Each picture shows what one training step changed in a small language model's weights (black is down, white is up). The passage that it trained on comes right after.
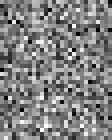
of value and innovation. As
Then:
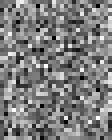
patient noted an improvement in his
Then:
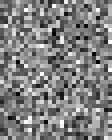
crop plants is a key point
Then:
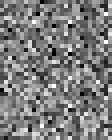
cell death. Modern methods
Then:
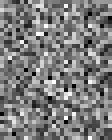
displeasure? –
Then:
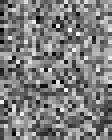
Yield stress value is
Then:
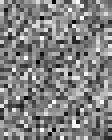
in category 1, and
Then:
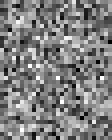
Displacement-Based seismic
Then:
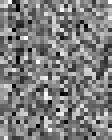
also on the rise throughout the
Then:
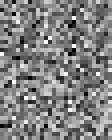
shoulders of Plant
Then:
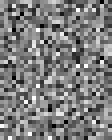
the ease of use and
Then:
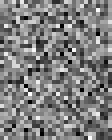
a Spearman correlation value
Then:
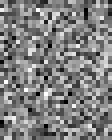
narratives; colored
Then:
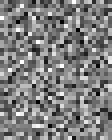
i.e., the
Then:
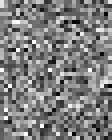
methods such as *intra
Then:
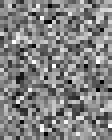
Note that in the last two
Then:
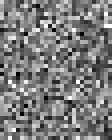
compulsory subject in
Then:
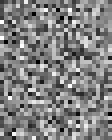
conducted for a long time.
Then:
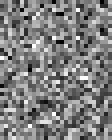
health checks.
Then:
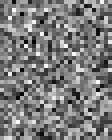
Ocean trade migrating further
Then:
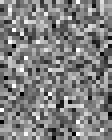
different skills of English language.
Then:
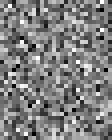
series specially created for the
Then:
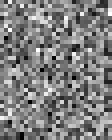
from Spinach and
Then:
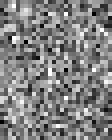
bilingual students'
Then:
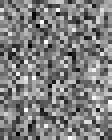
in the readiness assurance
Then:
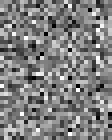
was conducted to analyze marketing strategies
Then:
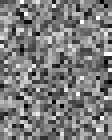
SeNPs exhibited
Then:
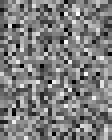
excise duty based
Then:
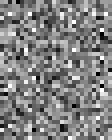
the Undergraduate
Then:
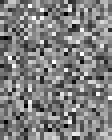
only pack a single product and
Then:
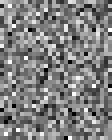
first glance it appears that
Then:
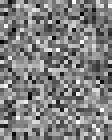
collaboration representatives. After the
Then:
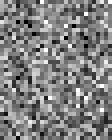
Prior to talking
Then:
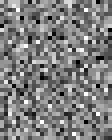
variables. Pearson's
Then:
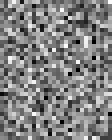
this case study were patients with
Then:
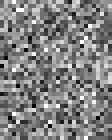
beginning of 2023. The
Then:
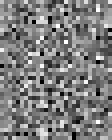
a solution having three or more
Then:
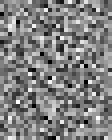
of the two second components
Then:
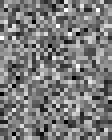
snow over the surface,
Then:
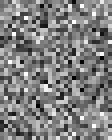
or thulium carried
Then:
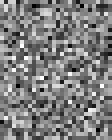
functional groups for exchanging
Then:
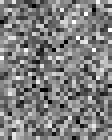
and overall arithmetical
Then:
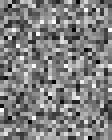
example of that is the difference
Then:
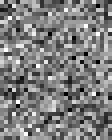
It follows from the model that
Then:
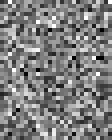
WSN, with additional interests
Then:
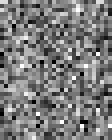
Faculty, Jean
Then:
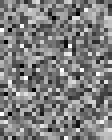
Corporate Income
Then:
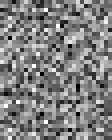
optimization technique that uses a
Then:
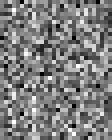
nature of work and contribution of
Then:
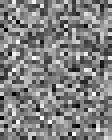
section of these research projects,
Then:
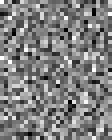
to sex." It implies that
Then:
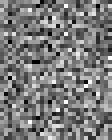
initial analysis through pilot tests and
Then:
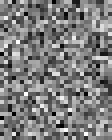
such as computing, systems,
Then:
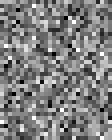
and transparency; for example,
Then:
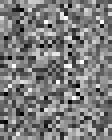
the housing and real estate
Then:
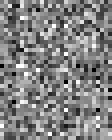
Indonesia. Available online:
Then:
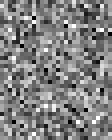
World Business*, Spring
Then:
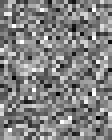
play an important role in knowledge
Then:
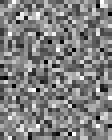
silicon carbide was
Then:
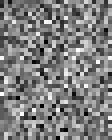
this system can be done by
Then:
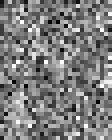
B5G use cases cause
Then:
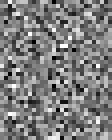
space; the size of the
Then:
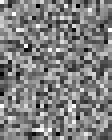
method is used to formulate
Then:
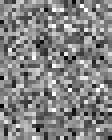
m ² yd ² square
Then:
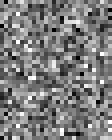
factors, growth factors,
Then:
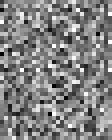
terrain, and did not
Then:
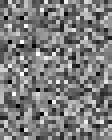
transmitted infection (including
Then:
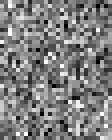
penggerak' or
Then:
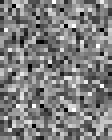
studies. VERY few
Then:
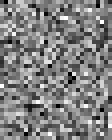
can be used to store
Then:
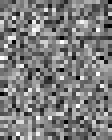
the KPIs described
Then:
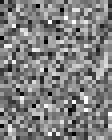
can be successfully kept in view
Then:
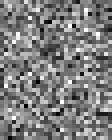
Indeed, these two regions are
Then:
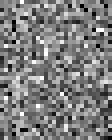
& Herselman,
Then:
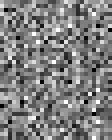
and ammonia at
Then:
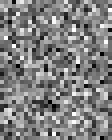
employees is quite high, with
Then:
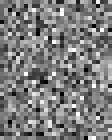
therefore very little concentration of these
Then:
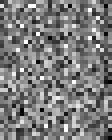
of scratches in
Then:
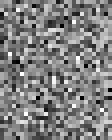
1: Relationship Among
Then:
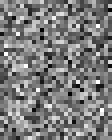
firm. However, this study
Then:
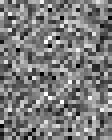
developments in new technologies. Despite
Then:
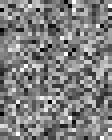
they view India as their true
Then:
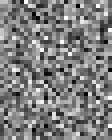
heat is provided when a surface
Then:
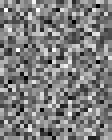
of identifying women with an increased
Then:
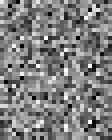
experiences amassed from a
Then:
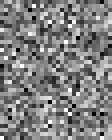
leaders because of their firm believe
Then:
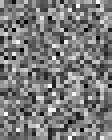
equivalent, which offers greater
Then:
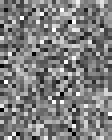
instance cost, security and safety
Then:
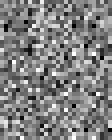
move to the die.
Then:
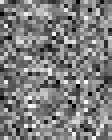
reducing exposure to risk factors
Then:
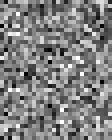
gender roles, which, according
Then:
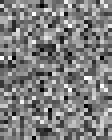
that enzymatic assays demonstrated
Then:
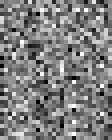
sufficiently large n .
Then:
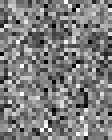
effective teacher questionnaires, peer
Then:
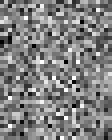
setup with a set of
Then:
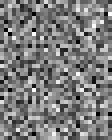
geophysical sensitivity of the
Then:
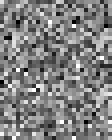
& Watters,
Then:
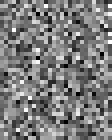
tax compliance in the informal
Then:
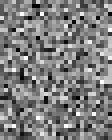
procedures/test on diagnosis of
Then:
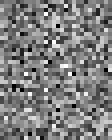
due to the free flow of
